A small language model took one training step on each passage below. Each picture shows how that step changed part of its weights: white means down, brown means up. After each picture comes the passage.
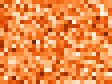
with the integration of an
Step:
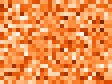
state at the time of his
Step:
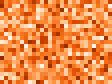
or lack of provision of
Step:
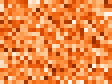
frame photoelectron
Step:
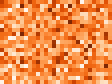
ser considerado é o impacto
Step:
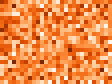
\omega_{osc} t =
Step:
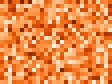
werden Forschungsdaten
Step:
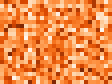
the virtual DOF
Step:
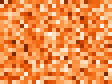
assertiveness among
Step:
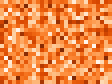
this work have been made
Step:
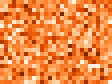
The volume was made
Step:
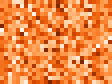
book is divided into
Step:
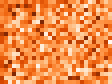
relationship between physical
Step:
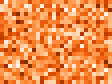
ions) and even
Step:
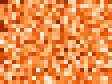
metodologías más
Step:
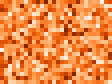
process all images completely in
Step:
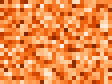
D. 2009. Environmental
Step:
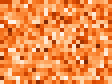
amount of sodium
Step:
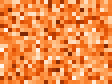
the effects discussed here are
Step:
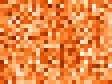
to the broad range of
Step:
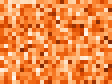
would increase the remaining
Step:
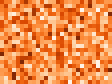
for closed universes
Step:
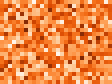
additional recommendations for
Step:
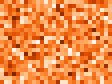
their process of preparation Form
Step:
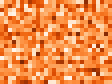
si, para a relação que
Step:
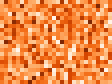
taste Geographical
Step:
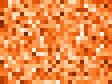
These sources are easily
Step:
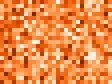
alternative for controlling
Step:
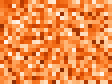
Bureau demonetisation will
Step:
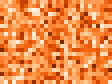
Civilization. 2011.
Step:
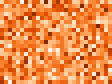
comprehension instructors
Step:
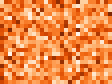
productos ABC
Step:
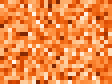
chart, a detailed
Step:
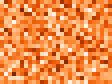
that education expenditure has
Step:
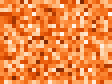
Dhangain 3.1
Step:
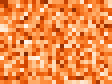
layers existing close
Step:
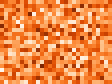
which the Fourier transform of
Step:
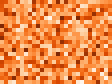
un proces transparent de
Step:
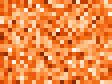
and enhance up to 200
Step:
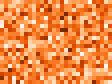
\leq k \leq n
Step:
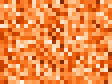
and aniline could only be
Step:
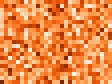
is confirmed when
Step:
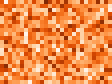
when adopting mono research
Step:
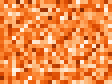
dimiliki oleh
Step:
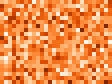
in Bhagalpur
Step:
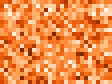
- Simank,
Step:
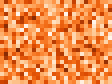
réaction plaignante
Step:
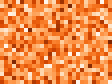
espacios de
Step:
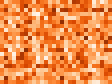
по всем
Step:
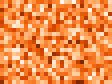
expanded realities,
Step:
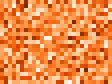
if taken at face value,
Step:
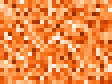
aguinaldo de pinares
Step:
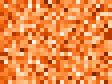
to right; we can similarly
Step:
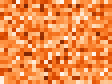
Graves, Alex &
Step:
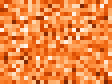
we use the full
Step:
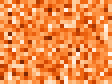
na pogardę.
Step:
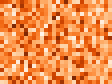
and other formating commands
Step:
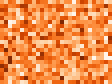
system, training fights,
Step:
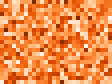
yield in parental forms
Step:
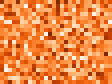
on the right hand side
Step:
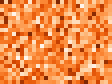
this event was the outlook
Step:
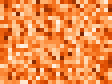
effects are largest in the
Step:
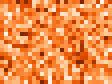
uchun, " Planet
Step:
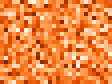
in a distribution system uses the
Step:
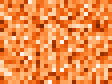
cartões de
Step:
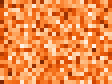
a conceptual point of
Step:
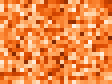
it is computed as follows.
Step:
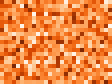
continuous growth of
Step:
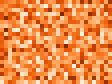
the liquid column
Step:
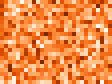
auf ein strukturelles
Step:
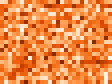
contextual factors) that
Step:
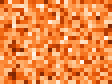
dark matter halos are
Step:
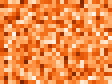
been studied, namely
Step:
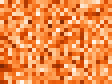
confident, and
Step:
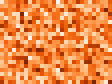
the Internet Era:
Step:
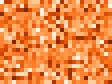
Engineering Physics
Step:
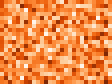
yondashuv uslubining
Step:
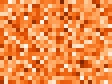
high number of endemic
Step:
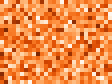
por desempenho
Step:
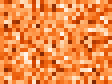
un punteggio di
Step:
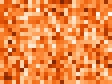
and $n_t$ are the
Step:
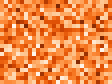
que sus palabras son
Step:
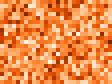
plant height of 23
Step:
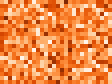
names) to be
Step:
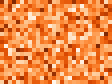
black hole may
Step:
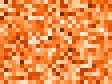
Rev. Lett.
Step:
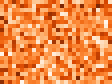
errors. Dynamic
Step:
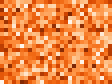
low frequency nonlinearity data
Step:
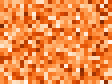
Marx suggested
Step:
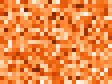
de este desagradable
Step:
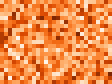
approach in a minimal item
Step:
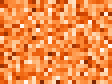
membres de leur
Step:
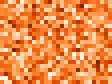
matrix elements, which is
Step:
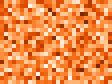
increase the degree of social
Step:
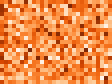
and is important for chemical
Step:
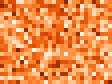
number of estimators in
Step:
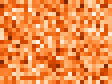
underlying the operation of such
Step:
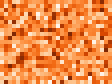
o'qish davomida
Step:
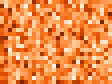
it, and go to the
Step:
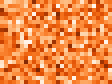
a one-line diagram
